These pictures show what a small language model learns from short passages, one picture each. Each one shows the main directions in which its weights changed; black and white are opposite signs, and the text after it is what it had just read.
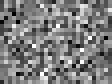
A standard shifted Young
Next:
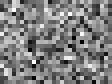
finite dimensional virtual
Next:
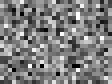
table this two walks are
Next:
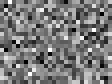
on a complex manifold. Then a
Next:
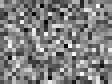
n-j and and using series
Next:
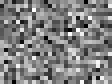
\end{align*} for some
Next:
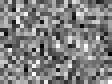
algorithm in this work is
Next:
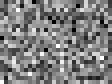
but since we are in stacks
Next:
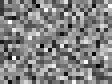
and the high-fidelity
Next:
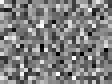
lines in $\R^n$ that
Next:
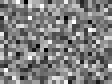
NMC & Graphite
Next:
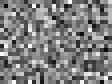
from Theorem \ref{main} that
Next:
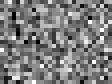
are readily generalized to
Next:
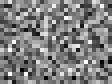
and the left-hand side
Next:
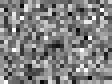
however we give a
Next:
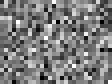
0mm, clip,
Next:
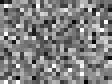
have not failed at
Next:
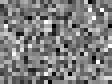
the variables~${\{X,
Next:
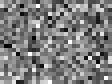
$k$-group and hence
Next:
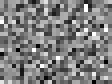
circle bundle $\pi :
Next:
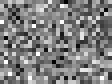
and K.~Fellner.
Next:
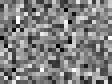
can be proved in the same
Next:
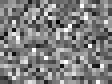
savings ought to be
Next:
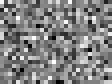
to be a circularly
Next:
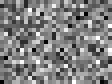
these variables. We start with
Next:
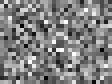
computation of rational
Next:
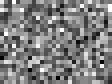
various disciplines,
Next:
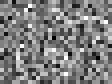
a real-closed
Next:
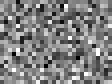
number than is the original
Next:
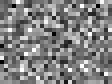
analytic solution we use a
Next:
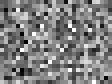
is a signed measure in
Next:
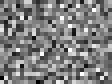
variance $\sigma^2 <
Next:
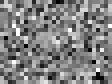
the control of the support.\
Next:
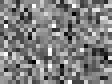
the equation \begin{equation}
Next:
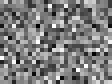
poles of a twisted
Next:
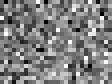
holomorphic type for $p
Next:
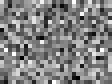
the presentation given in terms of the
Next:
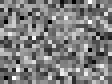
apply to any well-behaved
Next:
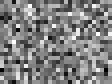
recent breakthrough shows
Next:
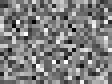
$r:=b$ and from
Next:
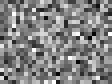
the following three cases: If
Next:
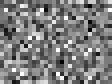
conclusion that an exact sequence in
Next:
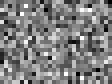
that the operator norms are
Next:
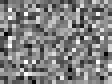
$\mathcal{R}^d$. The
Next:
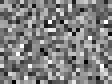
denotes as the log of the
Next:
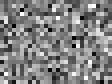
\label {easy} For
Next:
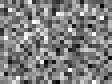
prove that if $G$ lies
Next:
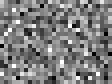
\ph$. Note that this
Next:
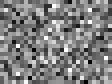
that $u_{n}$ is bounded
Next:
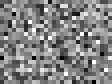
martingale. In order
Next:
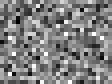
if and only if $A$ is
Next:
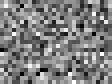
any $g$ continuous in
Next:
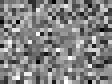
scheme reduces to the
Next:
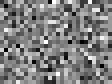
the domain. Second,
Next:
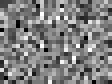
x_n \triangleq
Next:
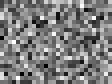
mind that for any permutation
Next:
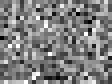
However, it is possible to
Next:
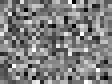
$x$. Now pick a
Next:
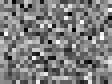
Since $H^{f}\cong
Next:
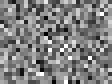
two solutions. The finite difference results
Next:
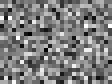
$-algebra $ {\mathcal A}
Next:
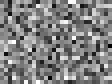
orbifold conformal field
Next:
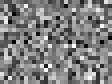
clearly from our construction.
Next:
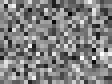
142 and get new path
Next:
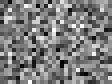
point $p+d_{\partial
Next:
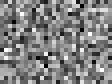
up half complex plane. The
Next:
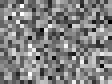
polynomial space, any projection form will
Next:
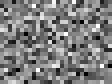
to construct systematically the
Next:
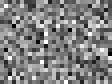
fixed points. \eprf
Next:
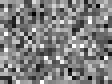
say ${\cal A}$ of
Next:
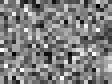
one can multiply two sides of
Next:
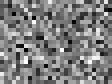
direction, thereby localizing
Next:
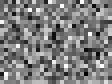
a relatively small number of elements
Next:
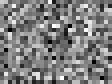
\textit{ maximal right smooth
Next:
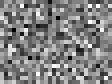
where $f:\mathbb N\setminus
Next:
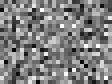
hypotheses of Theorem
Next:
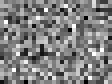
to $g_i$ that,
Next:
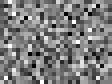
projective monodromy.
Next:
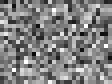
on the real number field plays a
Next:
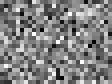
for any $n\geq 1$,
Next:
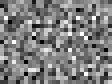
\omega \backslash
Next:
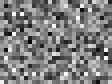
consider the case $\eu
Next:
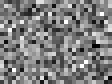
models. The approach we use
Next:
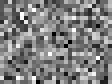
$U_k$, such that $$
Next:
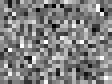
lies. In this manner,
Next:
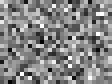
statement} There is no
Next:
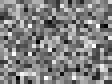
of the temperature
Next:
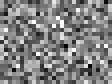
twists for Lie
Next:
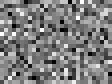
Dudeney. These
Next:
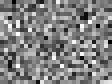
introduce a sacrificial
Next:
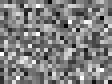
following simple example. Precise
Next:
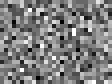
following the statement of our
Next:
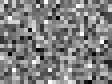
holomorphic frame field for
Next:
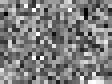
The next proposition generalizes
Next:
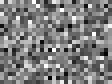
eastern side of the
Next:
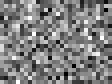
Zhang, {\it
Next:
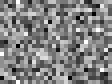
be rewritten as
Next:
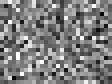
or vice versa. If
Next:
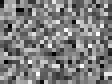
\fcm ,$ then we
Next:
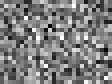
known result, \be
